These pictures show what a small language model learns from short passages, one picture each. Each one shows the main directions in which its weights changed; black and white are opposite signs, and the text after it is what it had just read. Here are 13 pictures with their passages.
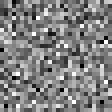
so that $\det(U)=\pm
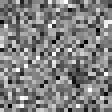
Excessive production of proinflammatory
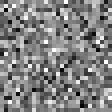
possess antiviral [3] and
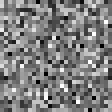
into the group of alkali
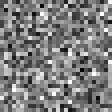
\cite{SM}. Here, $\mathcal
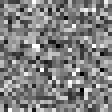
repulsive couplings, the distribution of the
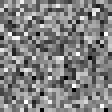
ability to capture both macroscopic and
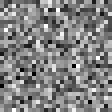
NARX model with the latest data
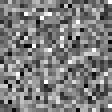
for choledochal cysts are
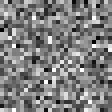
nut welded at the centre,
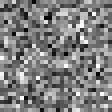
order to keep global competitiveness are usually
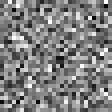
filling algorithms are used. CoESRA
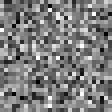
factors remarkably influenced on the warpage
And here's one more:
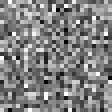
conflict of interest regarding the publication of this
